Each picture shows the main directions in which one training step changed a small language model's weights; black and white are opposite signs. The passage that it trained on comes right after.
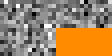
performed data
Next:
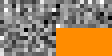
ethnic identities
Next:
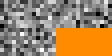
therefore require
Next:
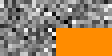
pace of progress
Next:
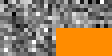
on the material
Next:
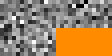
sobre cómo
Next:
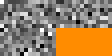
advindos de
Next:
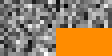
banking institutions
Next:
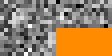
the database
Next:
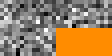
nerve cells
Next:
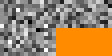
of honey
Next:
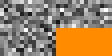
age in the family
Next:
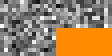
energy from the
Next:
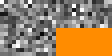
finite elements
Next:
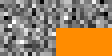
The assumptions
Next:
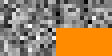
the production of
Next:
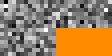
infrastructure system
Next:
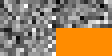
seu posto
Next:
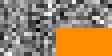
procurador ou
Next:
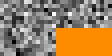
an impact on
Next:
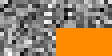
is need of time
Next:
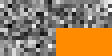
va tahlil
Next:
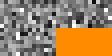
ca promotor
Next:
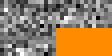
professionals between
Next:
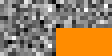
solve basic
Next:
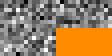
potential conflict
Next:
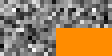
and prevent
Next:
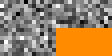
reported dosage of
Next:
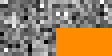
by the state.
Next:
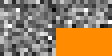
fraught with
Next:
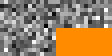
data from the
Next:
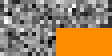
members and individual
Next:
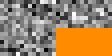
curve. It
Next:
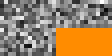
cent, whereas
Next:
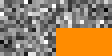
determinism. This
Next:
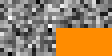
Cauvery and
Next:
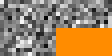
nasıl ele
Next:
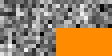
The resulting
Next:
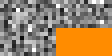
the aromatic
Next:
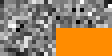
produced goods
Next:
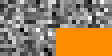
todo o
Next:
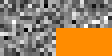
efficiency in
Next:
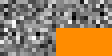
in our study.
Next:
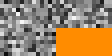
the tensile
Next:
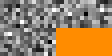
was excited
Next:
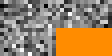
in the same year
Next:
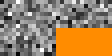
males and three
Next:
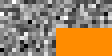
a mohou
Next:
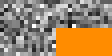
deaf and
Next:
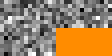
type of training
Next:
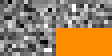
cause performance
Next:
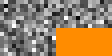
in the general
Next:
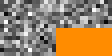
а также
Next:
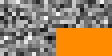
concerns about
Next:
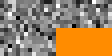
The samples to
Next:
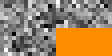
identifies the main
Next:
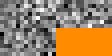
operasi dari
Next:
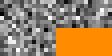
"Did you
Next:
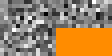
ayant une
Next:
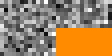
to inspect
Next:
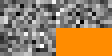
genotype data
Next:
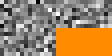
nog in
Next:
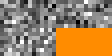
learned by
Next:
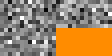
der Software
